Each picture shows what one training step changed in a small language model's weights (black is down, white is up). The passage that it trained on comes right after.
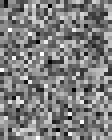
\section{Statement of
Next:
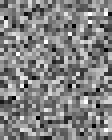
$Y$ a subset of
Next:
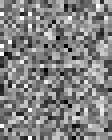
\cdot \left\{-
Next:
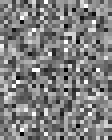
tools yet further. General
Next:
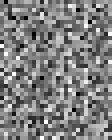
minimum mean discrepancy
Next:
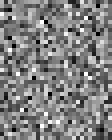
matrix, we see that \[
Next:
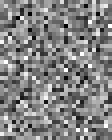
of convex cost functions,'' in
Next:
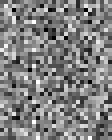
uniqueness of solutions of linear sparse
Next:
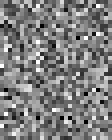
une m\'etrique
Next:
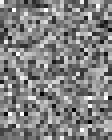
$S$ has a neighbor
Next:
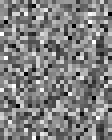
velocity, and $m$
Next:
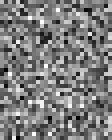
factors having influence on a binary
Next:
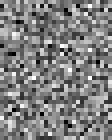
(with angular cutoff),
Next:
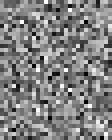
the Cauchy problem of system
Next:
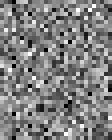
vector fields in order to obtain
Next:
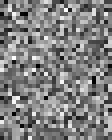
viewed from a path--based
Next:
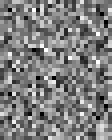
respectively, with the following
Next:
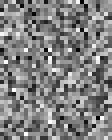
quasi-eigenvectors of
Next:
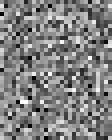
proved in prior work.
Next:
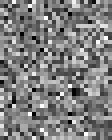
that this model is not
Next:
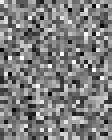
(\ref{trans}), which
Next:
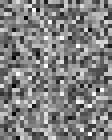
multiply as if the partial
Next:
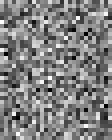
in analyzing the stability of
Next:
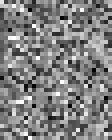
\node (a) at
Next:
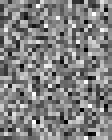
as the Brun
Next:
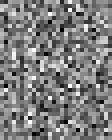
Now, because arrivals are
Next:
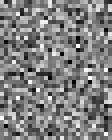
lift} of $G$,
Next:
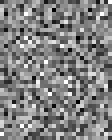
In recent decades,
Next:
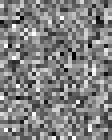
1$$ \noindent and
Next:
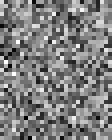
this matrix is denoted by
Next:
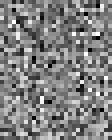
the right total chain complex homomorphism
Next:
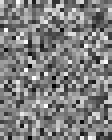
algebra is finite dimensional when the
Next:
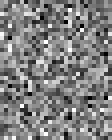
$A.$ Suppose we have
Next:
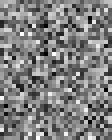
gains are completely
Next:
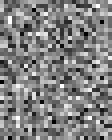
that we now have the pair
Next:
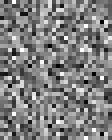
of the unique (in this
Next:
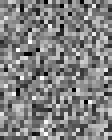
is to not worry at
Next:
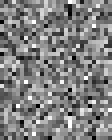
that, up to some
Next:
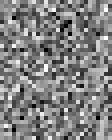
a global maximum, it remains
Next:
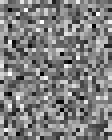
feed-back strategies we use
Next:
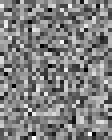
coexistence of two species
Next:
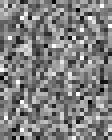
Lebesgue spaces; more
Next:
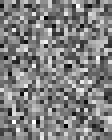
of nonlinearity of the
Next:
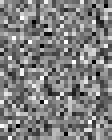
were 1. This explains
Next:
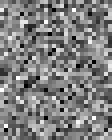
to avoid small angles in our
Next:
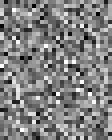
differentiable. We give some new
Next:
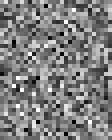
to study the cases of
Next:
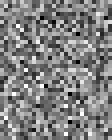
x1$. The copies
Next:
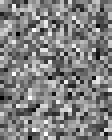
useful and natural setting to
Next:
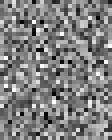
Order Reduction,
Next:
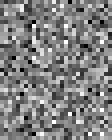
take the corona
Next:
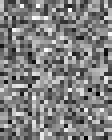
conditions extend into the nonlinear
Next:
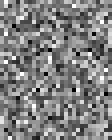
bookkeeping of
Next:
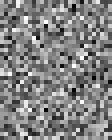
$ is the bijection given in
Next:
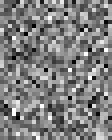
justified by using results of
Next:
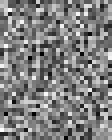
has infinitesimal generator given
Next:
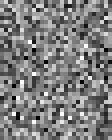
ends the proof of Theorem
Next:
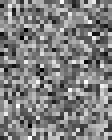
obtain that an orthonormal basis of
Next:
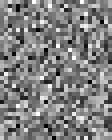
of Electrical and
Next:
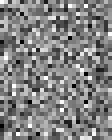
ones and access to the
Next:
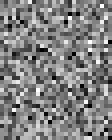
principal component $g\in
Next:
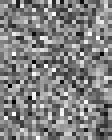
proof of the analogue of
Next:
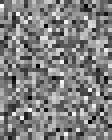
will be used in the next
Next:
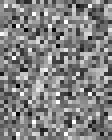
of some groups of contactomorphisms
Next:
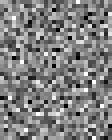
case $n-c =
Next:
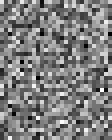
get by cutting through with
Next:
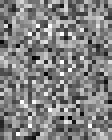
more feet to every vertex
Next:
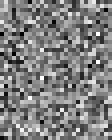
should be noted that other
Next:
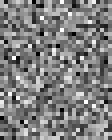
that is isomorphic to one of
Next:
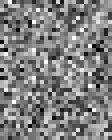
summable orbits, so
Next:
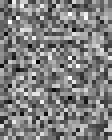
U \to U_I
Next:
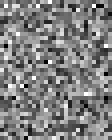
$\alpha$ meets
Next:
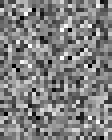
the denominator degree beyond
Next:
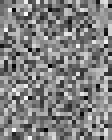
state the scalar boundary value problem
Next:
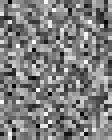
changing the measure, we see
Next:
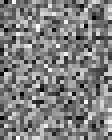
product of a band module with
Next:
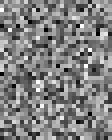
handle the large number of parameters
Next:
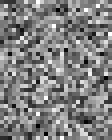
$\epsilon >0$ and
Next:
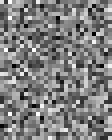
for serving passenger
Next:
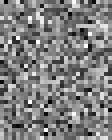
that having an approximate order unit
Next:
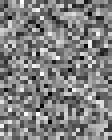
S \circ Q$ and
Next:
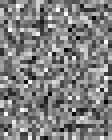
$\widetilde p_1
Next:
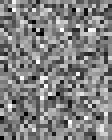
at the end, that is
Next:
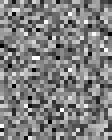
DP equation in Example
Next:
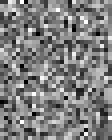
on the interface $\Gamma$
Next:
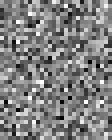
one to identify the optimal
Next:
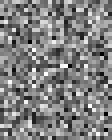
the electron and study of
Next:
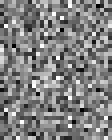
case is delicate
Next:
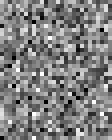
obviously any two sets in
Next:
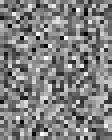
of atomic formulas from
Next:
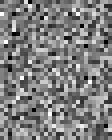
gradients of our DA
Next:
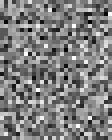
have $c(\rho
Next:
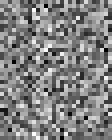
some results from the theory of
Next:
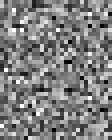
D$ has a unique solution
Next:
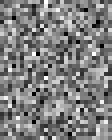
solution, and it corresponds to
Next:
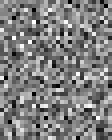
dice, we can consider
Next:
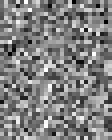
of a $\beta$-set
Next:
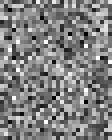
exact sequence we get $$
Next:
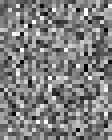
resolution at infinity of the affine
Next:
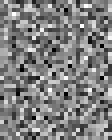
results for other rational and
